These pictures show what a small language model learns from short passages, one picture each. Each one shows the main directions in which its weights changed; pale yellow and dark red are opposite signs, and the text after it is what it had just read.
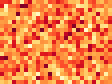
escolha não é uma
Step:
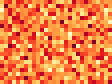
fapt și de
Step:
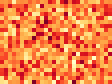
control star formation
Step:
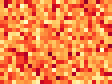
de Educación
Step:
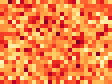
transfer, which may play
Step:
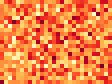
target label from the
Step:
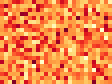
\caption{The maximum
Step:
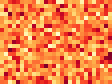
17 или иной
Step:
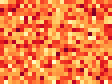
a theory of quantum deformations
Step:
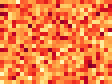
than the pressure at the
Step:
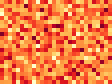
espaço. Além
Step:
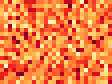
4. Rishennia
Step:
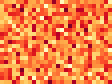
с грибковой
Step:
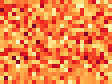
a recently proposed
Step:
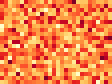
program, DST
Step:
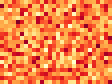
TEGR can give
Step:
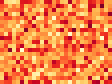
$q$ pushes
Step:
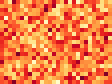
heating by an insulating
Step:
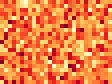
taxa Selic em
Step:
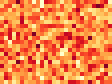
the speed of sound
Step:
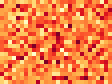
= 0$ which further
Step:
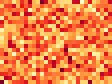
needle located at the
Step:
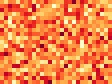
the shorter one will
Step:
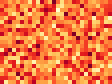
airways, the
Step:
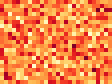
Mogoutov, its
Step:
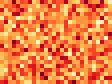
simplicity we assumed that
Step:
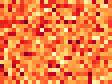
components with proximity
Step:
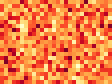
Pericolo** e
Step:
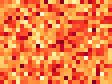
prospects in this
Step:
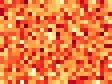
information entropy to
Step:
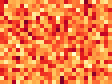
view, there is an
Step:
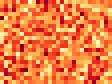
Binary. 1 if
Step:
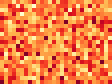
universe devoid of
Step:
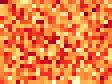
linea Nicotera
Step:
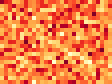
Interestingly, we
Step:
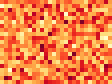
speech and text
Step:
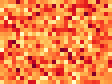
fixed time, then the
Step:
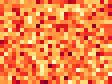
the $i$-agent will
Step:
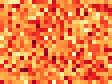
Full amplitude
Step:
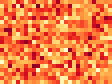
example where the use of
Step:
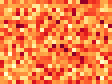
Student Faculty
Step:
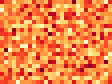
model with the nearest
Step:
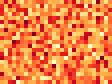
for on-momentum
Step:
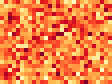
algorithms, to
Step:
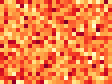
leaves the network
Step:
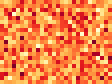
Chisnicean of
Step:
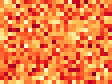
forma fácil.
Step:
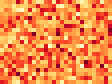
considering the more general problem
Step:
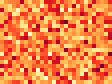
of the Paleolithic
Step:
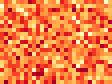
belief that life
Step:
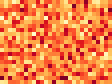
$\beta/\nu$ from
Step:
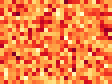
quality management in
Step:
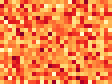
it had mutated into
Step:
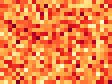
In this paper, we
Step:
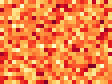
density corresponds to the mean
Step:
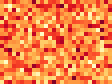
accurate measurements of the
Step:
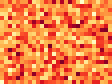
dos ODS**.
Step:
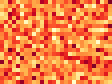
va darajasiga,
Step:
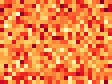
both use fear-based
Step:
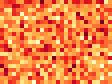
mixes excited states
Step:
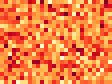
three classifiers
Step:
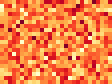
va uning ichki
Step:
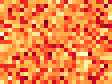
del Fuego 13
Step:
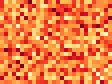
conclusiones Lo
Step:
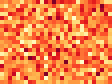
реформ [1,
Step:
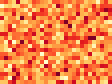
was applied to the
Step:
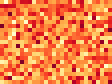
case. The apparent
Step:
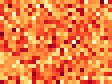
goal is to record
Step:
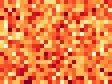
metric tensor field
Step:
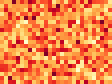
lateral sides of
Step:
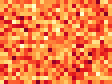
Therefore, all the
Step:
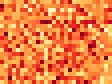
It is provided with
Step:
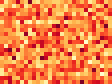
in the hadron wave
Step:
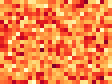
Repeat steps
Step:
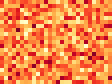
coefficients are presented
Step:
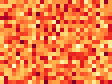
with Department of
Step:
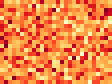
white Gaussian
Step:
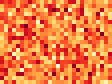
y Deporte*,
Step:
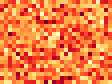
As it is observed, both
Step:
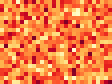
the AFM tip
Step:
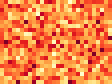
background field the
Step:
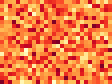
por ciclos de
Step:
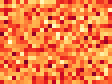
zero otherwise.
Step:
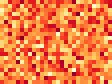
(lo cual es un
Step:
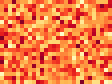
related features
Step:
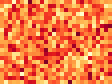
del educador y los
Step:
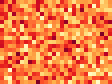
of multiple H$\alpha$
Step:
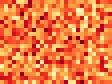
um terraço no
